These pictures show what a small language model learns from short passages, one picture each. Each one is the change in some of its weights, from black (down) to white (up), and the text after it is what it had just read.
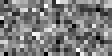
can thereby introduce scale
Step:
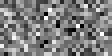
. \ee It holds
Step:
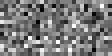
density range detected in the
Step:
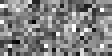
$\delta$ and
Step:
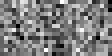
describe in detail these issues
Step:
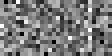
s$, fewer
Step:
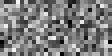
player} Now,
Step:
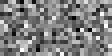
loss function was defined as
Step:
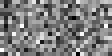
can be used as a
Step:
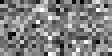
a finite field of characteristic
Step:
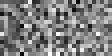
derivation can be found on
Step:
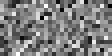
the model.** Let us
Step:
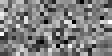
version of this regularized
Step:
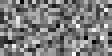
length of permutations defined on
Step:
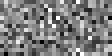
takes place at low temperatures
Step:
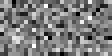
every $n$. But
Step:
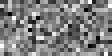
kind of singular points.
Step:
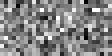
distinct imaging conditions.
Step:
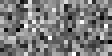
composition is not required since
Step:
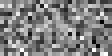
dynamics from the 2D
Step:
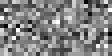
visual inspection.
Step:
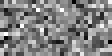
super Lie algebra structure whose
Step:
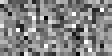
$R$ is
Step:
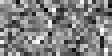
suggest that they may be
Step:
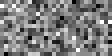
1 otherwise, and
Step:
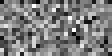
projections of the
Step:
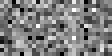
Via this correspondence,
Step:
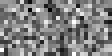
coefficient a SiC surface
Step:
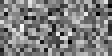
expert users who
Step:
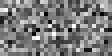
we define the direction of
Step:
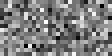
As the substrate orientation
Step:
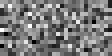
run with a height of
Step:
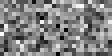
structural theorem for differentiations
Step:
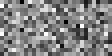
Ratio between the
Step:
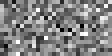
$m \in
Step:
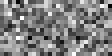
the Cartan decomposition,
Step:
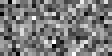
the cooperative free
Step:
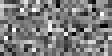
homotopies such as
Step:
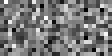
application, we considered the
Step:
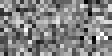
signals on system stability.
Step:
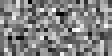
instability. We show
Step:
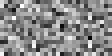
theory: superfield
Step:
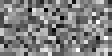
contexts, yet never
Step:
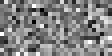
and we present an alternative
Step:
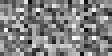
this section, we present
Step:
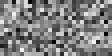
minimum. This can be
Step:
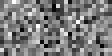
of the isotropic
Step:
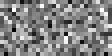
with zirconium
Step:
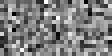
of selected clusters.
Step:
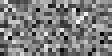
that each output be either
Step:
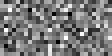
whole, users can be
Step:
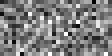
estimate in this regard would
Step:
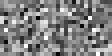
motion in generalized Gaussian
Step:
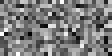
two disjoint sections of the
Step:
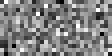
a bit extended as
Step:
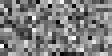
R)$ such that
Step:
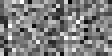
of the incident radiation,
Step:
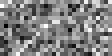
the ghost state
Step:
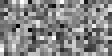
repeater networks.
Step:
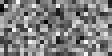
yet with a tensorial
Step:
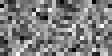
the 2nd law exist
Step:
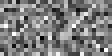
the inverse problem was solved
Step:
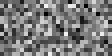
model we used the
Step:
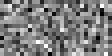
labeled, we include a
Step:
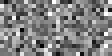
\over 2 \pi
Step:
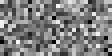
submission and its
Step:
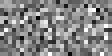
threshold in order to
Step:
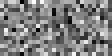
we consider in this note
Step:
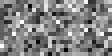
energy density and high
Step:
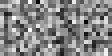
violation costs from
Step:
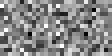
functions and also to error
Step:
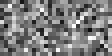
in the plane see
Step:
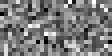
complex geometries, we
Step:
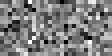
This will provide an important
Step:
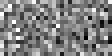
fast upflows,
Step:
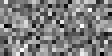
in doing circular
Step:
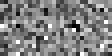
$G$ has
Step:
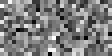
Top and middle
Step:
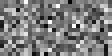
applies to filaments for
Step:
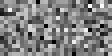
most striking phenomena of
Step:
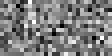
providing $n$ is
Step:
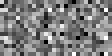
two following equivalent conditions holds
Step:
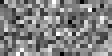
initial shock produces
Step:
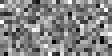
parameters and we marginalize
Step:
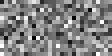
has enabled quantum
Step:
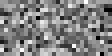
functors in the general case
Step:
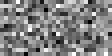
commutative and associative,
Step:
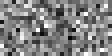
with record computations
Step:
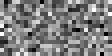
and real-time
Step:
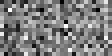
Because shampoos
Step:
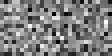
volume change, trained such
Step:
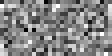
ergodicity for
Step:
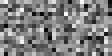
across the discontinuity at
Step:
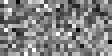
it is desired to find
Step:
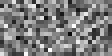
the loss function was
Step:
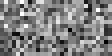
obtain the SDE.
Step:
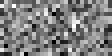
on the lower surface
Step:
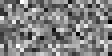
ASR systems against adversarial
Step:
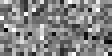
NL training data that
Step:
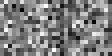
explains why the
